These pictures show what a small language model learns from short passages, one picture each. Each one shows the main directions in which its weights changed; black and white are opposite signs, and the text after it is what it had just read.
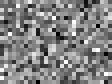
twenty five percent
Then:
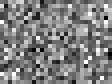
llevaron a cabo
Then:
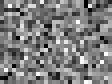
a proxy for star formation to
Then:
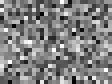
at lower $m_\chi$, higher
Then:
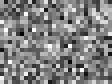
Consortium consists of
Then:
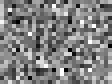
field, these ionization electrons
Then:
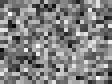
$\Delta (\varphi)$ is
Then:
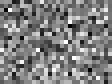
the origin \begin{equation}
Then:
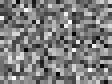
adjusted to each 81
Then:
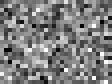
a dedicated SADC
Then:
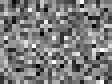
population.** *Medicine*,
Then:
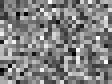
support, and checklists
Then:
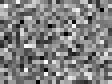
quantitatively inaccurate in
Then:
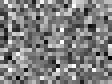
Sciences, Associate
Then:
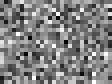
почвах в целом
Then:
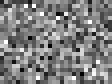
1 nm. The desired
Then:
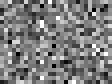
в Российской
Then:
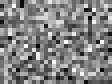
quasi-long range one.
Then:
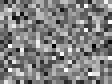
we can compute all quantities we
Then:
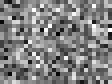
Fonte: perfil
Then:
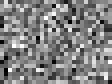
advantage, given the
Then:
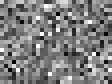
у детей. В
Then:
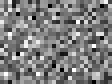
(далее —
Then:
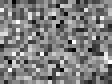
is captured subsequently,
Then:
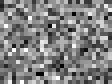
Generalizing to the population of
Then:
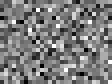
сравнению с
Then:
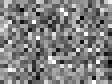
C. H. Beck,
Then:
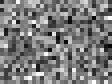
Restricted access to documentation
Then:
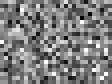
related to teaching so that he can
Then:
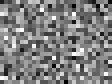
intermediate projective measurements and
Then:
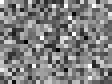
and cultural beliefs on
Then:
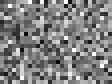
uy mehnatini
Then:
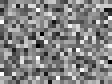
to author levels could be assessed by
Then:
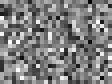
Subtle Ratio |
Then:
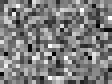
Improvement of the
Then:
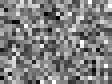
yoki bolalarga
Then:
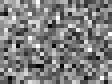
Internal Medicine. The
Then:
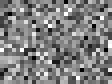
Almeida, J. P.
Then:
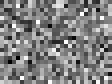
insights for archery training
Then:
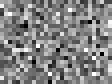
to 12 hr. Scheme
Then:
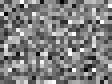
С. Ришкова //
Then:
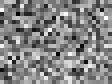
и творческий
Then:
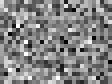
By combining the two equations,
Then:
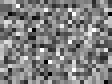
Students NGOs
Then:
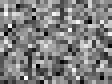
Maps. Table 1.
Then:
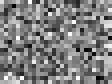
``Improved audio features
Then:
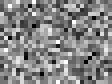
intensity of a traffic jam
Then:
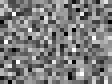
6th-year students on
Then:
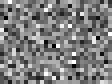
and final state interactions (FSI)
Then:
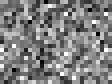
linearly with $m$, as shown
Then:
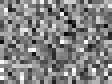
world. Alzheimer's
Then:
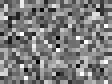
carriers are quite extended
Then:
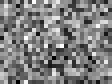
reveal problems with any
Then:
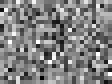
the transmitted power,
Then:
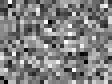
and general equations for the first two
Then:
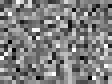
связана со
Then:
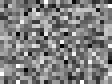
(Found: N,
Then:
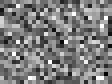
and underweight, a
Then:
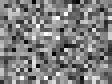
bilan birga keladi.
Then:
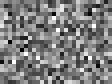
single crystals, Acta
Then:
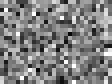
in both the DIIS error vector
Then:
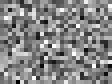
when $r\rightarrow 0$,
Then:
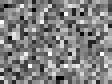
explaining short-term interactions between
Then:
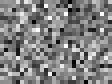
Key Words:
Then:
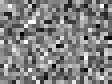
requires powerful wind driving.
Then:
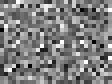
то, что
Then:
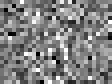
velocity profiles during the
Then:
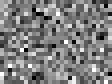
model, firstly, the present
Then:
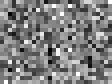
mechanism, effects, and corresponding
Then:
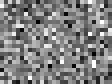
are calculated for a displacement of
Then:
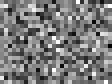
matching if they are
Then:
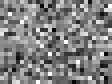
inspiral template
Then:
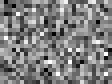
by Commission Decision
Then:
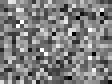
Temur Damashqni
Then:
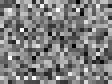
like the USMLE
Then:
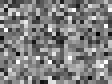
hydrodynamic simulation results is
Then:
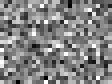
de cada geração.** Disponível
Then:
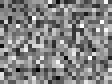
1 μl of the
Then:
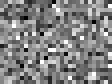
muonic hydrogen with
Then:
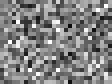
$f$, and finally approaches to
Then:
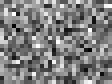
and inner models. The study was
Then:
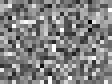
leads to a much faster
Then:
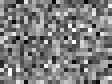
compressibility effects at high Mach
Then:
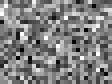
Su labor pedagógica
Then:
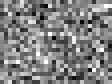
important action is to digitize
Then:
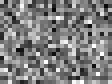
librarianship in a
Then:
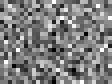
harmonics at 3.2
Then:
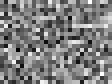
comparing the distance with calibration
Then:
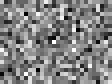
in the vertical direction. Further,
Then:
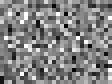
extended period of quiescence
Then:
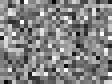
region where the growth rates of
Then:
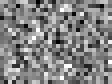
obtained from one of prominent
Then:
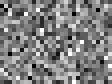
ziyoratgoh va
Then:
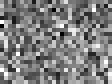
the Relationship between
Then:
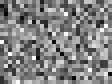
of the Bethe quantum
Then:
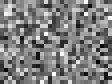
the erosion depth and
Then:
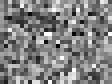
identity: $$(V)
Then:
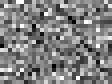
incompleteness of
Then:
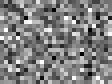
Nación para que impartiera
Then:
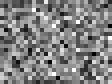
J.A., Hillas,
